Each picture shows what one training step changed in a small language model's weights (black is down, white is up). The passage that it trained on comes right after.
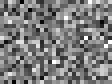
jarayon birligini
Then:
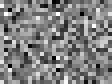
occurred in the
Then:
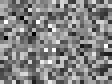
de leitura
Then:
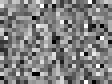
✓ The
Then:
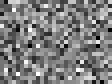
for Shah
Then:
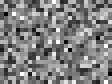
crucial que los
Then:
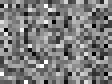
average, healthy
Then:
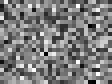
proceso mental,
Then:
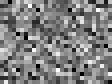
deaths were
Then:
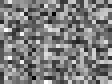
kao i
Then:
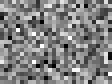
aux dimensions sociales
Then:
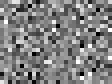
green corrosion
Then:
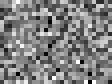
method to evaluate a
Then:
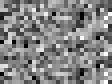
objetivo apresentar uma
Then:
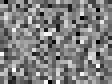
a clinical endpoint
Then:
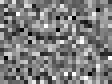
be performed which will
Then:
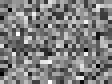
do ensino.
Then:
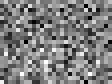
en el plan de
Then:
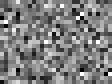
leur emploi
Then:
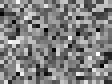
and composites
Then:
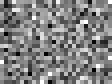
we also use the
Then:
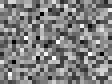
the individual's
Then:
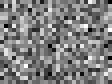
visual benthic
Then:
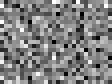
height the element
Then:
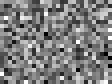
maximum growth,
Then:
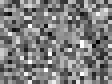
number of members
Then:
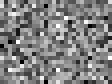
ini menjelaskan
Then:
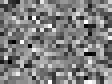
olsa da
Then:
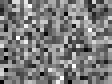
in food processing,
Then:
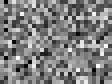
those who use higher
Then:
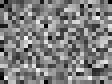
with Previous
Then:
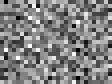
online teaching skills and
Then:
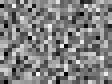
untuk bentuk
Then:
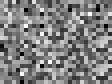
Volume 6 :
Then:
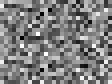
the presence of hydrogen
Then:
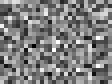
only to cover
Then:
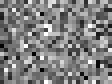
em um duelo
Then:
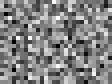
allowing them to
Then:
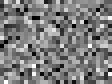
ao objetivo desta
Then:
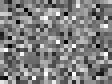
genes Theses
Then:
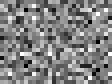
questions of both how
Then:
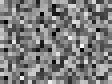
this science consists of
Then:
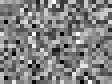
electronic devices
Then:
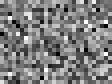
training program.
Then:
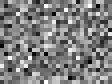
epik tur va
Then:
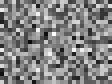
Introduction La
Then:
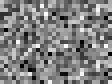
objetivo de todos
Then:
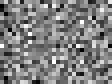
that, despite
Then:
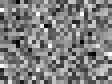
Molecular Formula
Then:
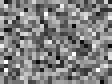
planning changes in speed
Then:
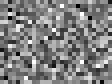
by employees
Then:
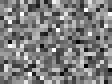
rivojlanishi va
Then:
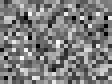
food contain sugar
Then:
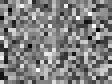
Received on 26
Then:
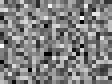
History, shared
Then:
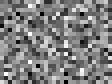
fluxes are
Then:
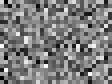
contact. All in
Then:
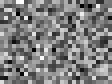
mm^3 of
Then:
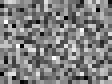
з появою
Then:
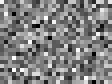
Kancil &
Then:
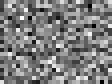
THEN y
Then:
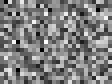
100 people of different
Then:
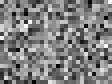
yine Rum
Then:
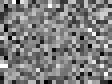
"La Corte
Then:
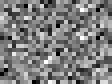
commented that
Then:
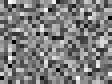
the society if
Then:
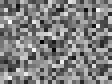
There is a
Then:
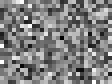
of light, the
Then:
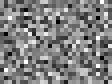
is fixed in
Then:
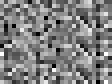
natively support
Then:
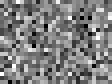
perceptron for
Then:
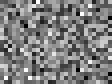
Conn score in
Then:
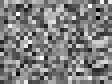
with multiorgan
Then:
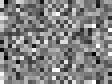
Fruit samples
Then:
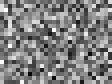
Education into the
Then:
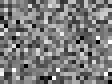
la importancia
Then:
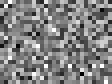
и ИВАН
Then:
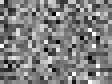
die Master
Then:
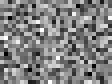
desecha por
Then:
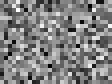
cooling systems
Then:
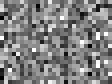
análise e
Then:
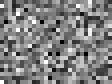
mitigation and
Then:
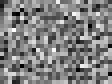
provide more than six
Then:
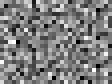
we can have the
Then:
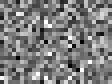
oilaning mulki
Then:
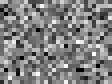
has been increasingly
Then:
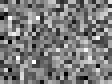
их речь
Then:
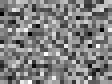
and staging of
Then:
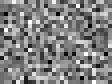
necessary to create an
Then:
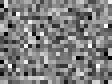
was instrumental to
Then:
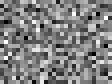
note curata
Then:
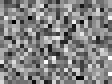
contributions to the
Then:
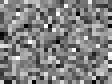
at AT they
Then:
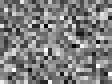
researchers have put
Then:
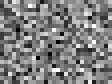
to learn it,
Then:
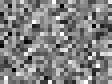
open button
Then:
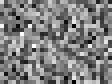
analysis. References
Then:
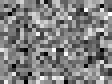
tillaridan ham
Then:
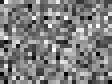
orientées vers la
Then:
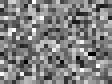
as well as their
